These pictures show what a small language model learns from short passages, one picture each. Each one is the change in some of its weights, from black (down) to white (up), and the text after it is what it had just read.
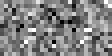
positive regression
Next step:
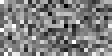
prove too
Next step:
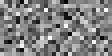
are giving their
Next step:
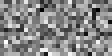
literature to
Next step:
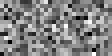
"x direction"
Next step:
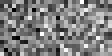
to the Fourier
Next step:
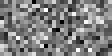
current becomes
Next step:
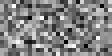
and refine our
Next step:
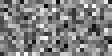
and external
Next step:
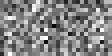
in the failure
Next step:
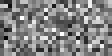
phase separation and the
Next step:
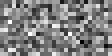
RMs is
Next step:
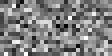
systematic global
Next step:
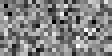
The addition of these
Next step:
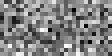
these expressions we
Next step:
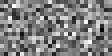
of Cutaneous
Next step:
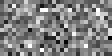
that M. relied
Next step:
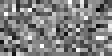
assumed to be
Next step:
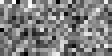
100 patients,
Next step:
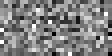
Phys. Rev.
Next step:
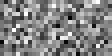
research institutions,
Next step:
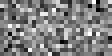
beam centre in the
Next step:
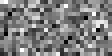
days. During
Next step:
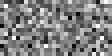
on scaling up and
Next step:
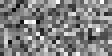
when it comes time
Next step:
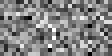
a potential for some of
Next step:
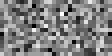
In reflection,
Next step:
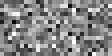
physics, simple
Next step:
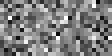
observations might
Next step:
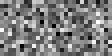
for subordinate
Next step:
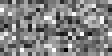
its variability depending
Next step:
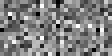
boulder from the
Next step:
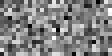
symmetry directly in
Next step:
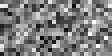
resonance frequency
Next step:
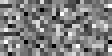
measures corrections to
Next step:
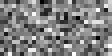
maximum memory
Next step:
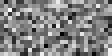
study, ADA
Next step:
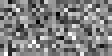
then $v$ is
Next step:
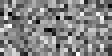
were the first to develop
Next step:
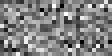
computerized solutions
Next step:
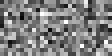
by others?
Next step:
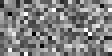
and rates of
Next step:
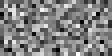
How have the
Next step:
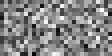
the ball, because
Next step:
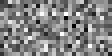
to foster the
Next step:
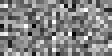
presented in this
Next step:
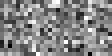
specific data as a
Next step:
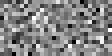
the mathematical
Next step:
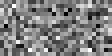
heart rate time
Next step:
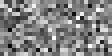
data points in the
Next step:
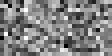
factors, both within and
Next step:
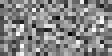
to the mark with
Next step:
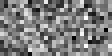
energy scale. For
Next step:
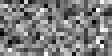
is due to the time
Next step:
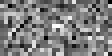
Gido et
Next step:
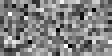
decision maker
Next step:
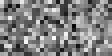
Anchor and
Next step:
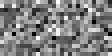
RR axion
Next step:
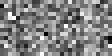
and distal region of
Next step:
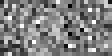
mediation variable
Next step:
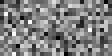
be used to test and
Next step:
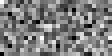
rivers are
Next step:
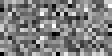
optimal, so
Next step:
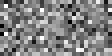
on several
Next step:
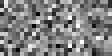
of Strongly
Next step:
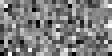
afternoon, and
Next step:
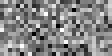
outperforms a
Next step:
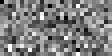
units of photons
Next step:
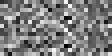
of stellar
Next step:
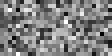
techniques for
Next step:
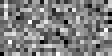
from 3 different lattice
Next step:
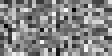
matching with the
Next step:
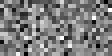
scheme \;
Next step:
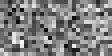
key rate can be lower
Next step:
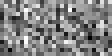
them with classical
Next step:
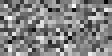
of repose is
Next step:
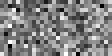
and customer
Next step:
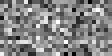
to create a
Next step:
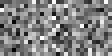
possible way without
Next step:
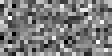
load measured for
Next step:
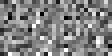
slots that
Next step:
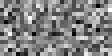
As an initial step
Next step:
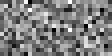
to STC.
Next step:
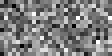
criteria for
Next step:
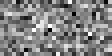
a diversity of
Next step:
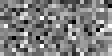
length $\alpha$
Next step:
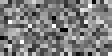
scans and two
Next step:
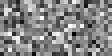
estimated by simple
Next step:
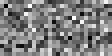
Train Your
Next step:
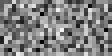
WZ Sge is
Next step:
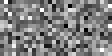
gf}$. Hence
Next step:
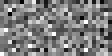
RW model,
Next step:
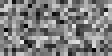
programme is
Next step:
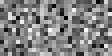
increasing periodontal
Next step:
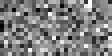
pore size. In
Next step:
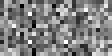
performed using a
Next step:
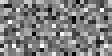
are paths left
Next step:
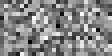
the measurement of the
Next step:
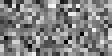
problem the paper provides
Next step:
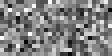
simulations performed at
